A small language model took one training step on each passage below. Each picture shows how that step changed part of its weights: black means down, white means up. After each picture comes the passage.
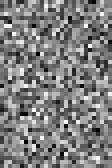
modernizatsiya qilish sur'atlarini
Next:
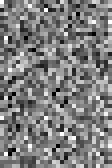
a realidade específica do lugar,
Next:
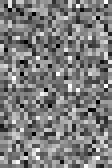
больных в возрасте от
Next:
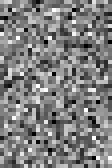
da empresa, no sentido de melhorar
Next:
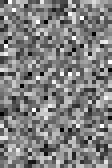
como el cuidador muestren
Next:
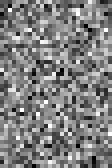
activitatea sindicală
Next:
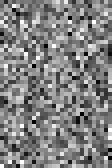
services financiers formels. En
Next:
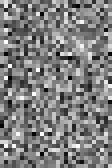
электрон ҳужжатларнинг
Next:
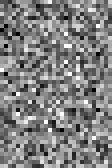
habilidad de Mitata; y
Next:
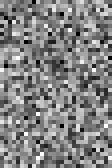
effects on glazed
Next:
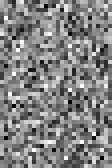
STEAM ta'limi
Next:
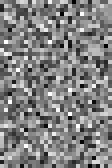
empregatício entre um
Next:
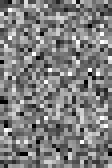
развития памяти у учащихся
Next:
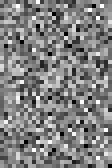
humaines ont un taux de
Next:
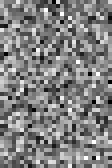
g de moringa, com
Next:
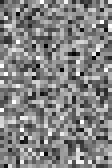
Reels on Attention
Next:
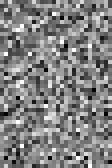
inicio a la primera actividad
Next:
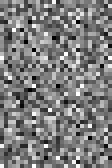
dinî yönelimleri üzerinde
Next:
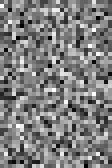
to'liq tushunadi,
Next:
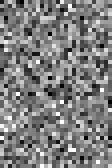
boruvchilar o'zlarini
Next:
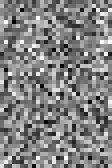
barqarorlik tizimi izdan chiqmoqda.
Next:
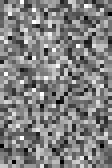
filtrer, sélectionner
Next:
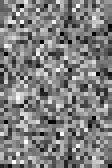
atos de autocultivo onde
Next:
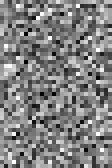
eseguite delle
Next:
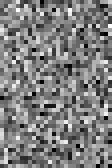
напрямку велася,
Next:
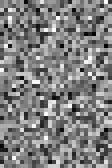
Ngurah Oka
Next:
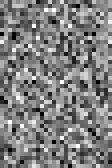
qilish; - umumta'lim
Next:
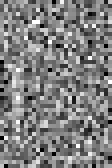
ed. – Oxford:
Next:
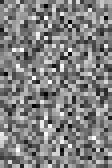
Germaniyadan ko'chib
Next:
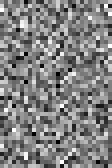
Журнал «Японские
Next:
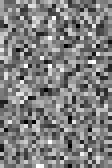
do Mestrado em Perícias
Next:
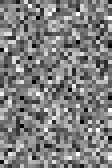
bilan o'zaro aloqadorligi
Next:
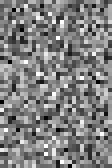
Afdeeling I heeft
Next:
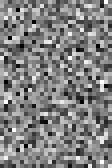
Kültür Sanat
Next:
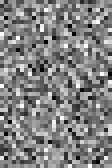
sin embargo, no llegan a
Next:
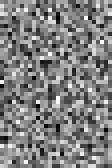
VAB comarcal es
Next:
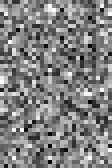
bulan. Hal ini
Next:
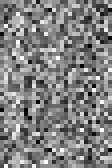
с. 4. Акимова,
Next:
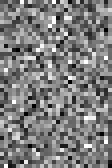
Hamburg (ambos com
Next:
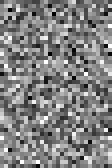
espaces les plus chauds
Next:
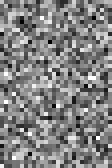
2019). Transdisipliner
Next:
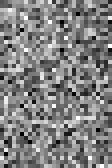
o'ziga tortgan
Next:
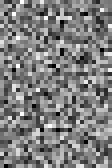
haqidagi teoremmadan
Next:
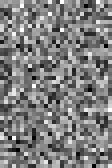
& teshaboyev,
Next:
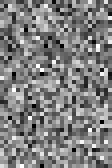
vazifalarining xaddan ortiq
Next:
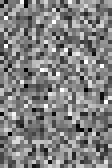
- Henry, M.
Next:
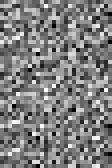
van het management team in
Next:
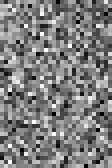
в обеих регионах
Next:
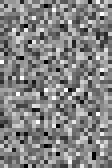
în fibră prin produse
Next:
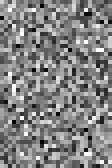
bosqichda amalga oshiriladi: birinchi
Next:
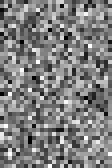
zamonaviy ijtimoiy-iqtisodiy munosabatlarda
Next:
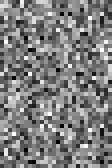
del lugar en el que vamos a
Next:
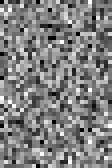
magnitud del caudal,
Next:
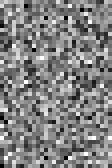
Алексеев Э.
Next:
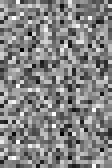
riproduzione o
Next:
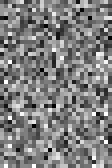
стене этой мечети
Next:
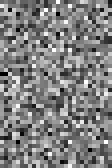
при 200°C , состав которой
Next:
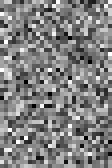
воситалари ва шаклларини
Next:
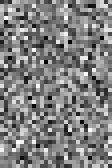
δ -подібних
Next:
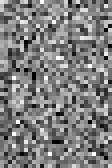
прогноз об остаточном
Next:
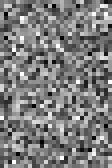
и предусматривающий
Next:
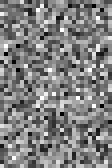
Cezar Cazanoi și
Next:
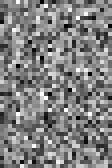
kabi belgi paydo bo'ladi
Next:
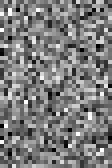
I., & Allazov,
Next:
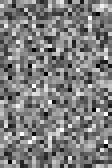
катушки с током /
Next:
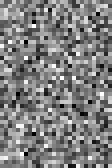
читання немає ні
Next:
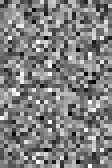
las prácticas creativas e
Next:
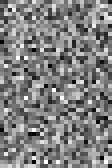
позиции занимает страна
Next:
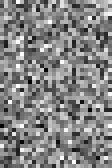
clínico, nos critérios
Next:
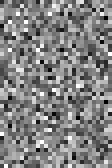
tahlil konsepsiyasi hamda
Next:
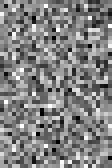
Ushbu qurilmalar ishlab chiqarish
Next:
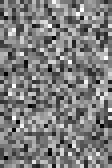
texnologiyalariga asoslangan holda
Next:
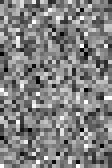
meetings, communication,
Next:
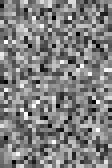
se ter um filho constituído
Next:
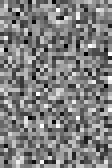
мовлення виявився
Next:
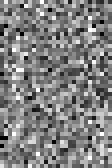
ma'ruza. 2.
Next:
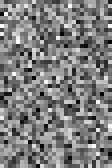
Por outro lado, ao impor um
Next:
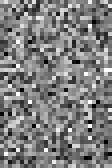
dominación, o que
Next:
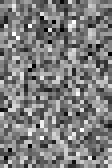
Social and economic sciences.
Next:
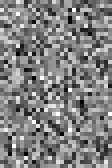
«Халқ сўзи»
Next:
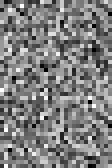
resumir las ideas que va
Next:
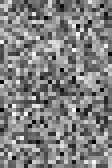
science in the modern world. –
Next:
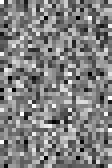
Jumladan, J.
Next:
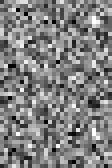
populacionais mais vulneráveis,
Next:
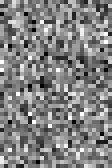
уже предлагавшихся в
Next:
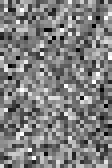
Corroborando essa perspectiva, a
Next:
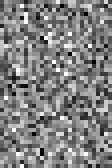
Agar p tub son
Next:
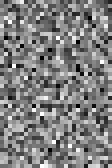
söylediklerinin doğru
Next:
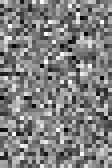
заключена какая-либо
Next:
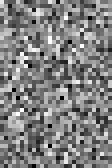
foarte rea. O
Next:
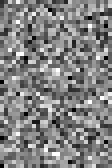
las instituciones informales. La investigación
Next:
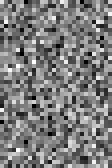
AJuV); y de la
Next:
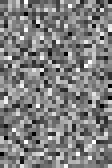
Se há errôneas
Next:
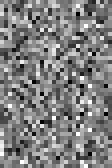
die ein Kompetenztraining für
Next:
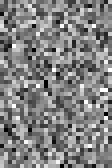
Вартий уваги
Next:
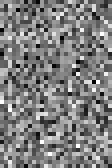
komunikasi visual di
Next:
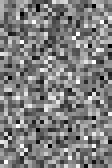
bu qulunni tulpor
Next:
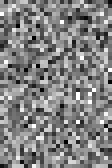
research, factors threatening
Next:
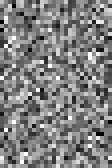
perilaku pencegahan
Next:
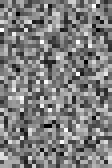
butun endokrin tizim
